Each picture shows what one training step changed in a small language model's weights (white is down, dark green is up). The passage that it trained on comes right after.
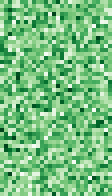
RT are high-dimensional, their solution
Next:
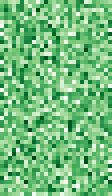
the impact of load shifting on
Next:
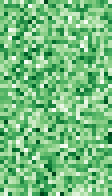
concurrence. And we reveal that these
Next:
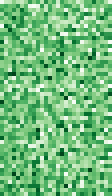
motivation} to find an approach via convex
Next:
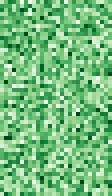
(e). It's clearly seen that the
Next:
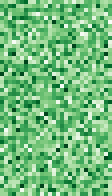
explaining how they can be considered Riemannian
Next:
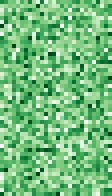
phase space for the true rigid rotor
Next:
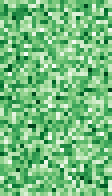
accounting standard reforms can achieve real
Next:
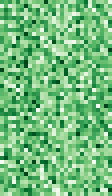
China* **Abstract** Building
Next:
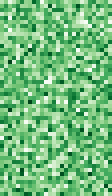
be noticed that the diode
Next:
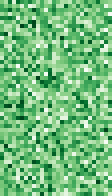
_Taking on Growth of
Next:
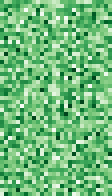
from the left and the right respectively in
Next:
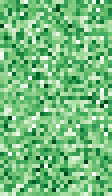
the hollow cavity and spacer region,
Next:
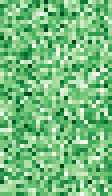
$f$, $k$ is given by
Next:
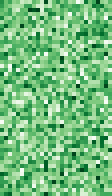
For each $N$, we produced
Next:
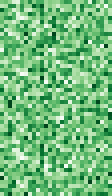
t-test and z-test with statistical
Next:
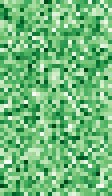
and direction It is an inner drive which
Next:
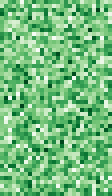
fractional spaces, and time scale theory by
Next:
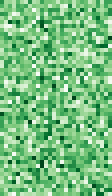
also used in several folkloric
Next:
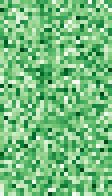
and the layout of m-GDI
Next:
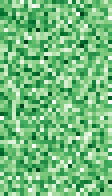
nutrition and after exposure to
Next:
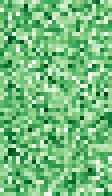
transform, as advertised, depends
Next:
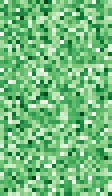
for leukocyte count with the
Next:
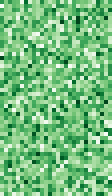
very low proportions of assigned T1R
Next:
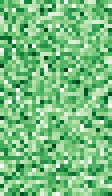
I think it has. um It may
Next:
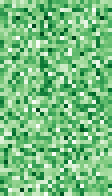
guess-and-prove approach is
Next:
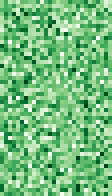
of $R^G$ is defined in
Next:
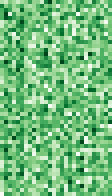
and the conflicts within the
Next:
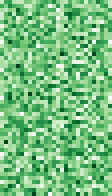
Nacional Aut\'onoma
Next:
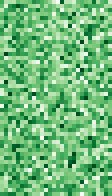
to grow sustainably (sustainable
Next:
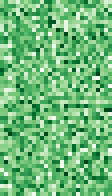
of each such mode at thermal equilibrium is given
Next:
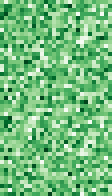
repulsion, and then bring them
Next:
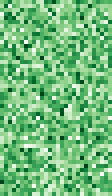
SVDs of rank-deficient
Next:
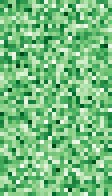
was first introduced by Cutkosky
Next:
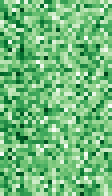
in normal direction on the inner faces and
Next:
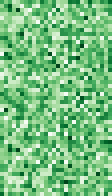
to the sample 1, 2, 4,
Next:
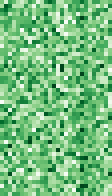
Heavy Ion Science and Technology, Institute
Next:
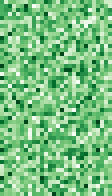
offer scaled-up solutions to researchers,
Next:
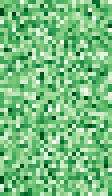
shape. The previous algorithm can be easily generalized
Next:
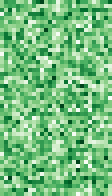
the tracheal mucosa,
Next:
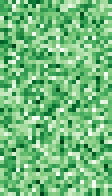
superagent, scrapy. Each
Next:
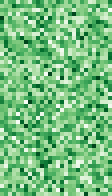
origin in the theory of BDC.
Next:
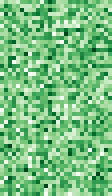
of Science, Rehovot
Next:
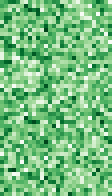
Masters in Interior Design,
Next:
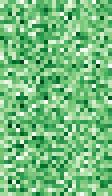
changes to assessment necessitated
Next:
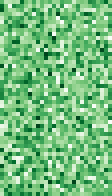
$k$ when $k \to
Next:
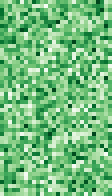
km. Since this is exactly equal to the
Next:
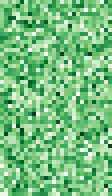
1. Eco-friendly
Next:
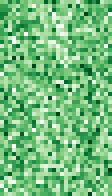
Berry curvature and Chern number follows
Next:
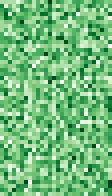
and by the apparition of the notion
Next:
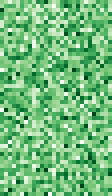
to our underlying process $(\X)$ with
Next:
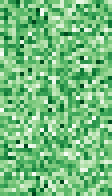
left is the science image, followed by the
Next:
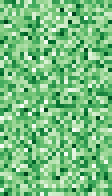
{\bf The PES fit.} The
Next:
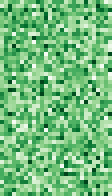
slots with an MLP-based
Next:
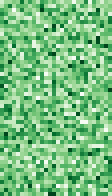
double-peaked emission lines, consistent
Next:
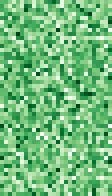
definition Schur complement as submatrix}
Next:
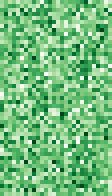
of lines. The spectra were analysed using
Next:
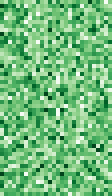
$p_1$ and if there exists
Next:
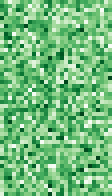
week which had the theme,
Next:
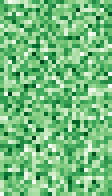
by the standard entangling operator
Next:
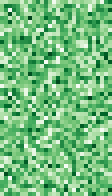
spatial fluctuations in the fireball beam
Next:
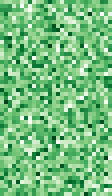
J and Shipton,
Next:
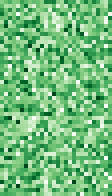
Bernoulli numbers, we choose to
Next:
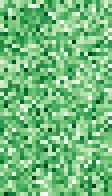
development of such attitudes.
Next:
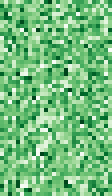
and pions are soft and then assign a
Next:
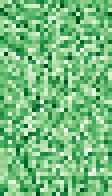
to strain inhomogeneity, we consider
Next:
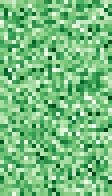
is still common in tropical and
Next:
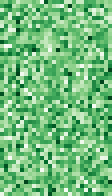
are constructed by sampling a uniform point of a
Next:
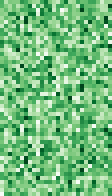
of the pyramid:**
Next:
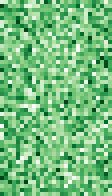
there is a constant $r>0$
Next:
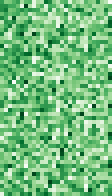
construction. However we remark that the the next
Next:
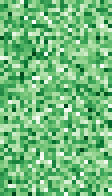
surface depressions or openings to
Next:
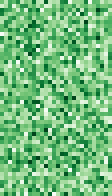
The highest sea surface temperatures (SST)
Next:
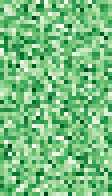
is a univariate cubic polynomial, and
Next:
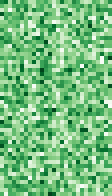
preforms, permeabilities of the
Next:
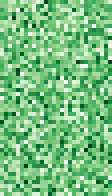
model [8] consists of features of a
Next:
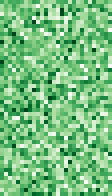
5.2.} In this section we study
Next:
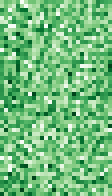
as a weighed sum over integer
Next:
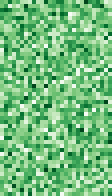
It is also observed that the peak load of
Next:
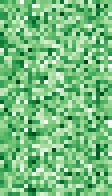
jet cross sections at NNLO in
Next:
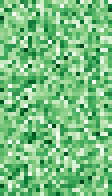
BAT data, we do not find any
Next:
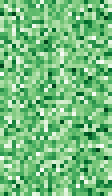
therefore suggested that this property of quantum gravity
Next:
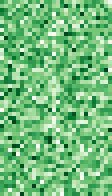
between the different cases is more visible than in
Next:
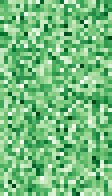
some typical misbelieves concerning
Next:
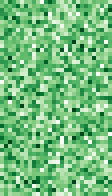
support of the Swiss National Science
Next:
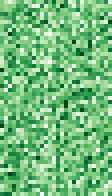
significant differences between the three studied populations in terms
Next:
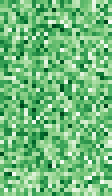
-tocopherol in 5 days,
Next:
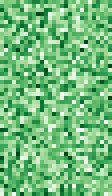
able to cater to at least a
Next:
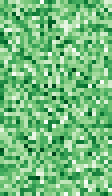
of $l$ and $k$. For
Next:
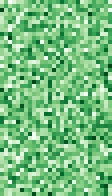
l \nu_l$ and
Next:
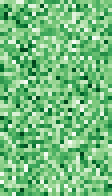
excellent knowledge and some preterm
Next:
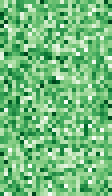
we utilized a method known as averaging
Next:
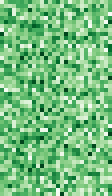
M.~G. Blamire,
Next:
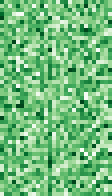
smaller than that of the waves on this
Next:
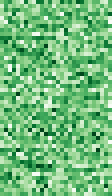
complex liquids, for which the interaction potentials
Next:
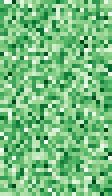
code starts by fetching the currently
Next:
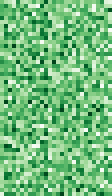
typically change their speed, which depends on the
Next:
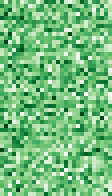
clinicians and patients are worth
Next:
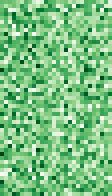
part of the same core, environmental properties cannot
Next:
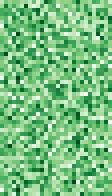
regular review of assets performance,
